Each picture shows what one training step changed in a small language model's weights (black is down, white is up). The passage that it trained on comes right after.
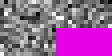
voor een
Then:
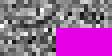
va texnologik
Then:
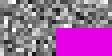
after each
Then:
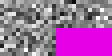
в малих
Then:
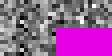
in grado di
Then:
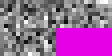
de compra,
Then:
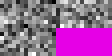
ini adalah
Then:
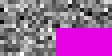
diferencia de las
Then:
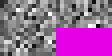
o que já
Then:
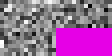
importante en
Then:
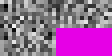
busca por
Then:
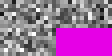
и она
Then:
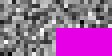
Os outros
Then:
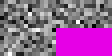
le principe
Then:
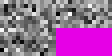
теолог С.
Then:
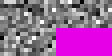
reis de
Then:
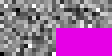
те, що:
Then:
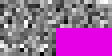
de concepção
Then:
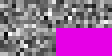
flexível do
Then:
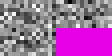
них по
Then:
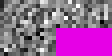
al citar
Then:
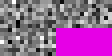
war den
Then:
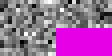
de massa
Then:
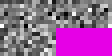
anhand der
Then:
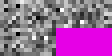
pobres que
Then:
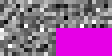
un grupo
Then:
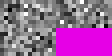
pertenencia y
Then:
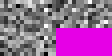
tres citas
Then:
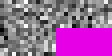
Ciencia y
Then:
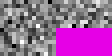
des mesures
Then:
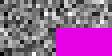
and palate
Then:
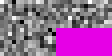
RDA met
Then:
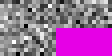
the length
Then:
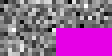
the study
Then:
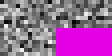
– amely
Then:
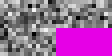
integral de
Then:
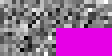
constitucional de
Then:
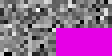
social problem
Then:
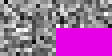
die weitere
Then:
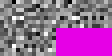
TO A
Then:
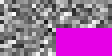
ротор вали
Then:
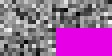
вину. В
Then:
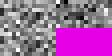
/ Под
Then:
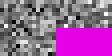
razão de
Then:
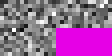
Day in the
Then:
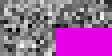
sua normalidade
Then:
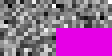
esa Abu
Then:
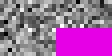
un tipo de
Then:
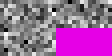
by v tomto
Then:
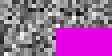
termos são
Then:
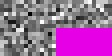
muero por
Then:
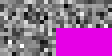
va ularning
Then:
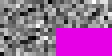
and so on.
